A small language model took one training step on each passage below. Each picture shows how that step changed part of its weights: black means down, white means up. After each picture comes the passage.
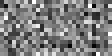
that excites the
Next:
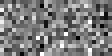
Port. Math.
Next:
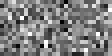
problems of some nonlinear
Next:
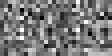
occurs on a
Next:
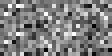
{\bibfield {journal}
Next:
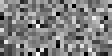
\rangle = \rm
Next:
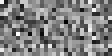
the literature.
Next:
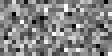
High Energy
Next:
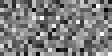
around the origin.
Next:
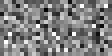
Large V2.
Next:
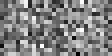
the general case with
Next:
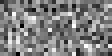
and we randomly sample
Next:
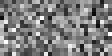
substrate and
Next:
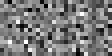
meaning of mass,
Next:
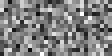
sum of rational numbers,
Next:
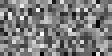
configurations in the
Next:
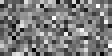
The upward shift of
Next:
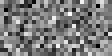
cyclic codes
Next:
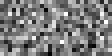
purely imaginary
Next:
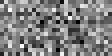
simulations are run in
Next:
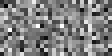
the light to the
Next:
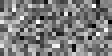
destroying the integration
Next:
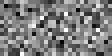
start with the proof
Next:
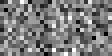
$X$ to a
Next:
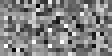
the initial/boundary
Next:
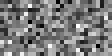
module implemented as
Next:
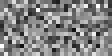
calculate the most
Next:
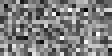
a function of the
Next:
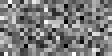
may be impossible
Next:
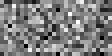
market each token
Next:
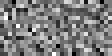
be a complete metric
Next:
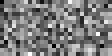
telescope is based
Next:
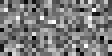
the limit exists) and
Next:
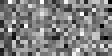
one considers each component
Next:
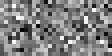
200 clusters,
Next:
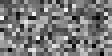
dispersion corresponding to
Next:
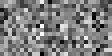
to understand the principle in
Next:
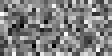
the hierarchical
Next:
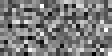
number of shifts that
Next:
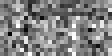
persistence is
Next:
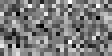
divisors for a
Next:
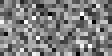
means the following.
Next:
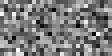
points $p$ of
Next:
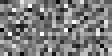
The final set of spectral
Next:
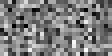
of the graded
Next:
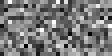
extends to a unique
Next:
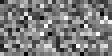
contains all edges of
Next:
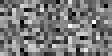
and of the path along
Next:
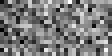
It is easy to see
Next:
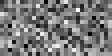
coupled to a classical
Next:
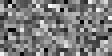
optical phonon
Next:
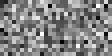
multiplicities in the
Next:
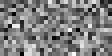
as we will see
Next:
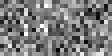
observed behavior is consistent with
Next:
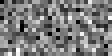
$I$ and block
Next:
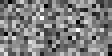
of the IAU
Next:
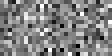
AdS spacetimes with
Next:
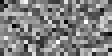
remove certain
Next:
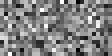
of complexes \[
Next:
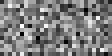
with the plateau
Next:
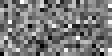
used to connect the
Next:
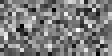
energy input once we
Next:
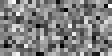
**Corollary 2.
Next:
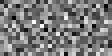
along its axis,
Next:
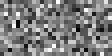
heterogeneous data,
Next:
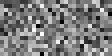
formalized as the
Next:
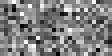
we define it in this
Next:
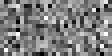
magnetization at
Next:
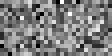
selling prices
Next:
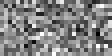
the vibration.
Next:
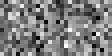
diagram is induced by
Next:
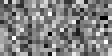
= ce$ for
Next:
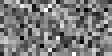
can be defined very
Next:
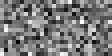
inspired by
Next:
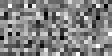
provided that the HDE
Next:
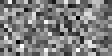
to predict the minimum
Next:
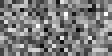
be indexed by
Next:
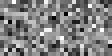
\omega, \tilde
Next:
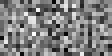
we emphasize that
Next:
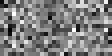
adjusting the cell
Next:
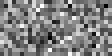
thus vary the relative
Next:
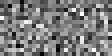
Since numbers $\alpha$
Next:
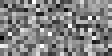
the trivial connection
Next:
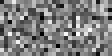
follows. In terms of
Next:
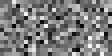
on analyzing and
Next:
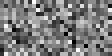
the experimental results are available
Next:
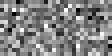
also gave error terms
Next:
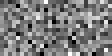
HRD position along
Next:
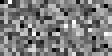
that $H$ has
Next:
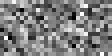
1]$ if there exist
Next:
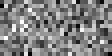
\\ \subsubsection{The
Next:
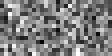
a fitness peak.
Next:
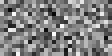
papers, both then
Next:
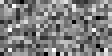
been proposed to recover
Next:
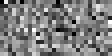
the Bayesian
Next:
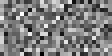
tidal forcing
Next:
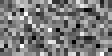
order of integration depends on
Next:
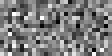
\to N$ are
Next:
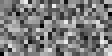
reason for stronger
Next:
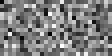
Above $20
